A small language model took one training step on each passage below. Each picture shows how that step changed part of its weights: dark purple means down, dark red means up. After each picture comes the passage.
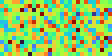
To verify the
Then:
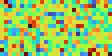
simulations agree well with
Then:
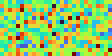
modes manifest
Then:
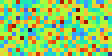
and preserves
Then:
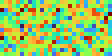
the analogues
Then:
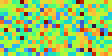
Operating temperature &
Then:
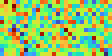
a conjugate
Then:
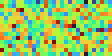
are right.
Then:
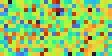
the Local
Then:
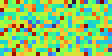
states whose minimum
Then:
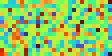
``teeth'' in
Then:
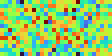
velocity diverging
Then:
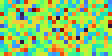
to changing
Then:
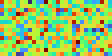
the case of the
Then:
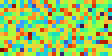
inference. There
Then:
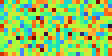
analyzed with
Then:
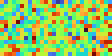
forth between higher and
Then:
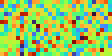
distributions of the
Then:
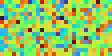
between the secondary
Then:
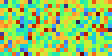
of the data in
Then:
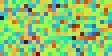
to save an
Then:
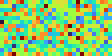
sample labelled data is
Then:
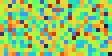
structure. In the model
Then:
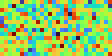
$d$ denote
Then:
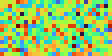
around 30
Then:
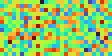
denotes the
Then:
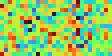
estimated event
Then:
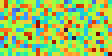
further show that the three
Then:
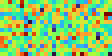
field stars and
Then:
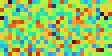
so takes the
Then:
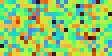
is generalized to
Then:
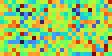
narrow in energy above
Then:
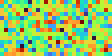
supported by the
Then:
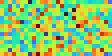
in the second set was
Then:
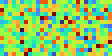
although it can
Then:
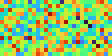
and the notion of
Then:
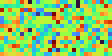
fermions, even
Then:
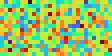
of Space and
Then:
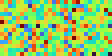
ESP are
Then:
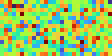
clearly show these
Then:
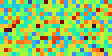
on the CMB
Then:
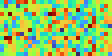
of with great
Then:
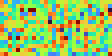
Stress effect:
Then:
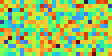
suggest that
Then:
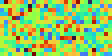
pulsar at
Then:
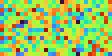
thermal state of
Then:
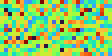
Jacobi functions
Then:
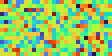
transpose these
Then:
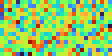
to place them
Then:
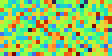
have on the theory.
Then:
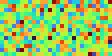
\newblock {\em
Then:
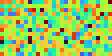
the transverse momenta
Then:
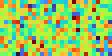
Ni apex
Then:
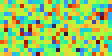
procedures in
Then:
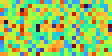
qubits, fixed
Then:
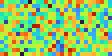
more stable,
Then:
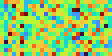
Satisfied |
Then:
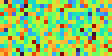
of \( n
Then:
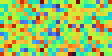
criterion for the
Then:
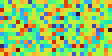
between ships,
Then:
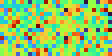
on the shape
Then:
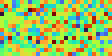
all three directions of
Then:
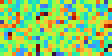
merge any
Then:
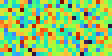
of motion with only
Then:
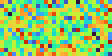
Next, both results
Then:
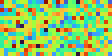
the program,
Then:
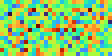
situation will
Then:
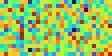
of carbon
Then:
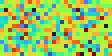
an already
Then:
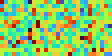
for the leading value
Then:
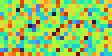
principle used
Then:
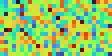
suppression which is
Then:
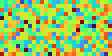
equivalent to
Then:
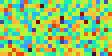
indicate confidence
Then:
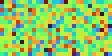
the rest.
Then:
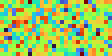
We then evaluate the
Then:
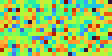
usage, and
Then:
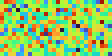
the EOS.
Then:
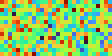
In the static
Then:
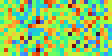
form of a radial
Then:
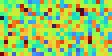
may explain
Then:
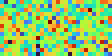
a Lagrange
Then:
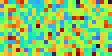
at lower frequencies,
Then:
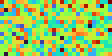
the function ${\cal
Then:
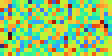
two systems: in the
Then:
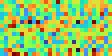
allow for a large number
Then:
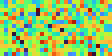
a quantitative
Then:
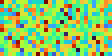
the other in many
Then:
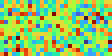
Total sources
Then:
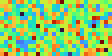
set and target
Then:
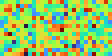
greater effect
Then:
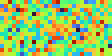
the type of the
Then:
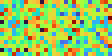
rotate the
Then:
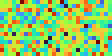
spin dynamics in four
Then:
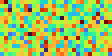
of SelfDB
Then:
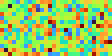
by using intersection and
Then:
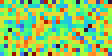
can, therefore,
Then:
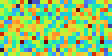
is close to
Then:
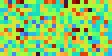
IT manager
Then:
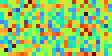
propose an experimental
